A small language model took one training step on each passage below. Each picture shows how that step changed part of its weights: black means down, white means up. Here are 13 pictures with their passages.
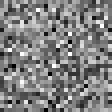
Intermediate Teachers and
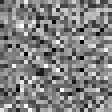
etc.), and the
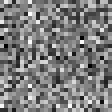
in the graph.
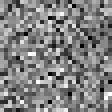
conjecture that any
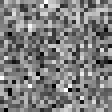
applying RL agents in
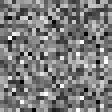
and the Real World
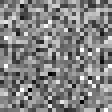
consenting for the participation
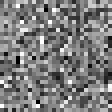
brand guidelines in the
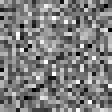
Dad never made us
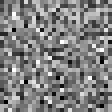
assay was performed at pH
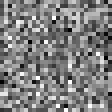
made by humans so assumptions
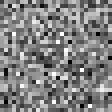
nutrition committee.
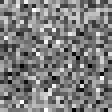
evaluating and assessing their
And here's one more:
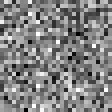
in computer science and engineering
